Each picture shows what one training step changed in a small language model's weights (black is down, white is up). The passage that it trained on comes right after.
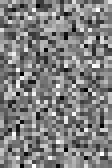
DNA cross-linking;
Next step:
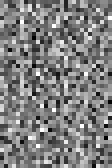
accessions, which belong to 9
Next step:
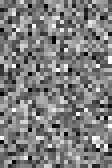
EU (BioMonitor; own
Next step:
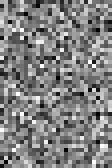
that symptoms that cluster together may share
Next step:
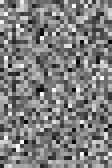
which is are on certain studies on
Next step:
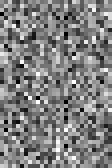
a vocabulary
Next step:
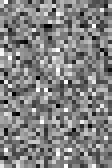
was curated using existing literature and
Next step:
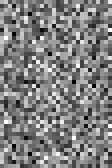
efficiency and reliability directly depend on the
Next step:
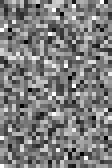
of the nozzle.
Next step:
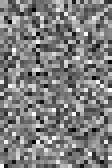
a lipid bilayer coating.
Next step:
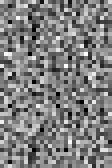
reagents. In general,
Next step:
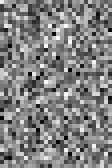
[climate change fiction].
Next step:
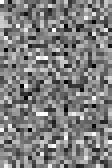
of effective OERs designed for
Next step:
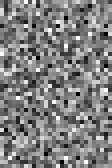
juice to produce a
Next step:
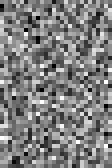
composites is to set the most
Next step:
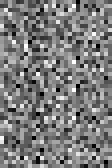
renewable energy like solar, wind,
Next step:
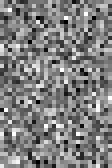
different probability p_{sc} .
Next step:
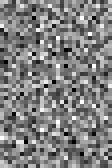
turtles. *J
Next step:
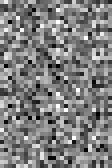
agents. These studies also revealed that
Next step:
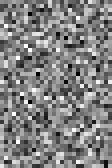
transportation technology with running gear change
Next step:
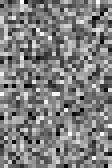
words that express the language written or
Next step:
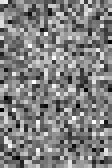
to conduct research best internally.
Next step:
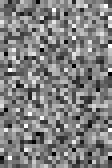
people between 25-40 years old
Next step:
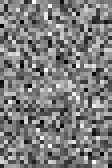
Department of Pharmacy Practice,
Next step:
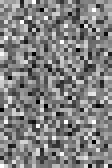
prostate and thoracic intervention
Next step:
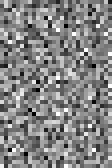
The EO-based Heat
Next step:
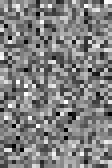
of CFRP-metal
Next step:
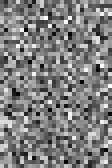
2); 3rd set at
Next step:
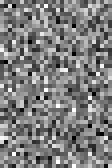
advancements achieved in the fields of
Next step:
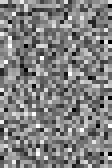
indicators before treatment in group 1.
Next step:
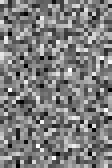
has the tendency to permit
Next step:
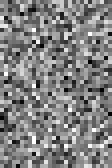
a curvilinear association between
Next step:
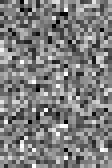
against the system that binds
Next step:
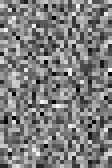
1 Parameter 2 Element
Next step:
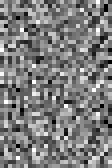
perspective that explains what was the
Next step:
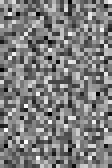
Port-said city,
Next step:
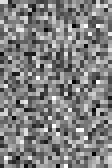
data or IT support. Space agencies
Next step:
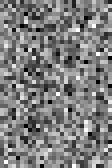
sources (satellites,
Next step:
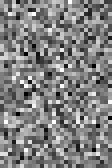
Phyto-chemical analyses and
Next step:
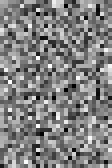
Shao Z. Experimental
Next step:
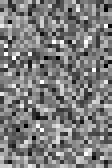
the current scenario. India has long
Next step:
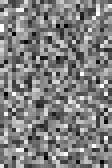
in psychological and theological methodological approaches
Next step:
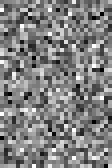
profound avenue of human
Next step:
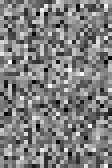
the soil and in biological components of
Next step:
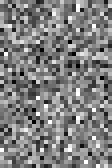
they become generalists feeding on
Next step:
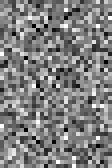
Plants suffered from the excess
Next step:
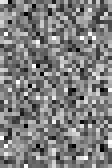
to failure by using ductile
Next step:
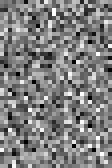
Islands was rated very
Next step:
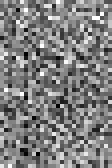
*The Journal of Solid
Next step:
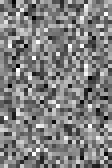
(arranged physically as
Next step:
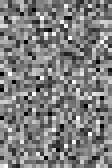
a certain error term, that could
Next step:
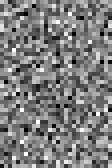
and percentage of weed species emerging
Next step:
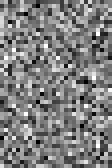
that subjects with little economic weight risk
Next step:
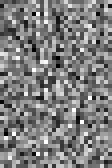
any difference existed, a larger
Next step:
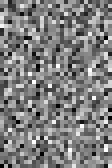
the world transitions towards more
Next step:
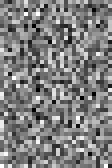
signified power failure on the
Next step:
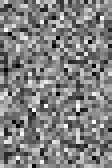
E., Mowlavi,
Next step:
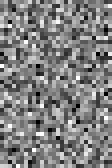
the CAM architecture. It is
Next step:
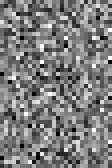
filler over binder weight ratio
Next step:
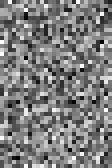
Along with the development of
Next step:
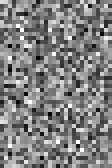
and 3 patients had Pattern
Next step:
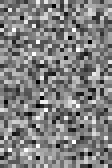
Clicks The goal of identifying
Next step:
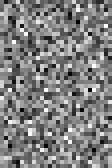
enough in developed for the market to
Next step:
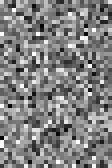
further eroded public trust in
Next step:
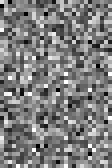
of CFRP is controlled by the
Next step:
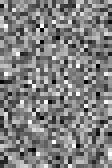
space is a desirable
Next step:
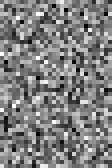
their strong metallurgical bond
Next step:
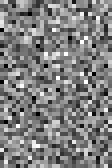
on leadership competencies. Moreover, previous
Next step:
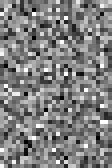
borehole and tank water
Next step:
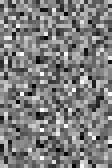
dataset is a challenging dataset that
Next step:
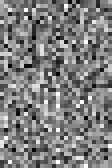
be a real interval. A mapping
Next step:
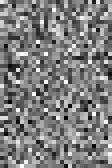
and composite samples were collected by a
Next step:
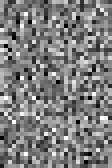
using the BISF to support
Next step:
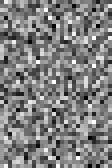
uptake and potential further
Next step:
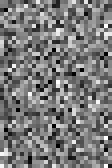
The primary aim of the model is
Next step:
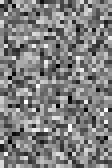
are presented in the article. The
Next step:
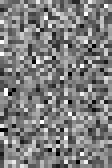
Object makes up the system's
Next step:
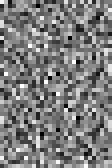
is very important. The flow
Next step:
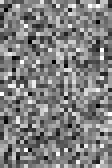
postindustrial context.
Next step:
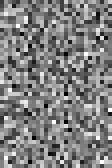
the front and back neighbors.
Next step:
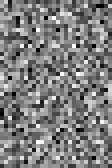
subcontracted to other
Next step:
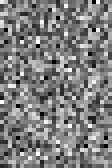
and reduces soil erosion.
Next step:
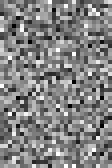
framed popular media conceptualizations
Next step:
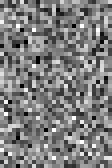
dataset that was used to reproduce
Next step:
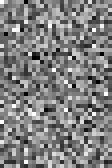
& Services Connectors. -
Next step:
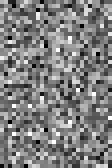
data-driven index of multiple
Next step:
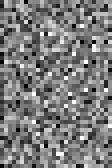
African Unity;¹¹³
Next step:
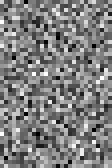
chosen sequence has a known structure available
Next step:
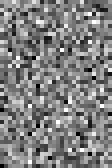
frequently in combination with CM.
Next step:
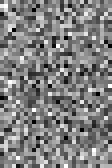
buah Spidol 1
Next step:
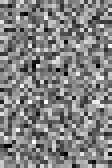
study species. *HAo*,
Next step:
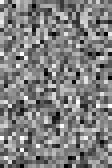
in music computing and assessing the
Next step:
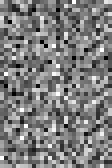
a wide range of users via
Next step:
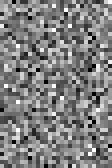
Syarif, M.,
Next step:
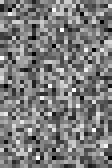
in heavy-ion collisions
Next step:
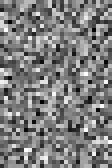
humans and its symptoms include
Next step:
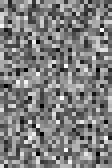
the sum of five distinct components:
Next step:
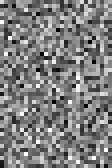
separately, the ESS
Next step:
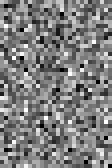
particular, the total volume of
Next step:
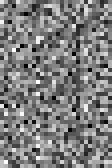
in pharmaceutical preparations, four
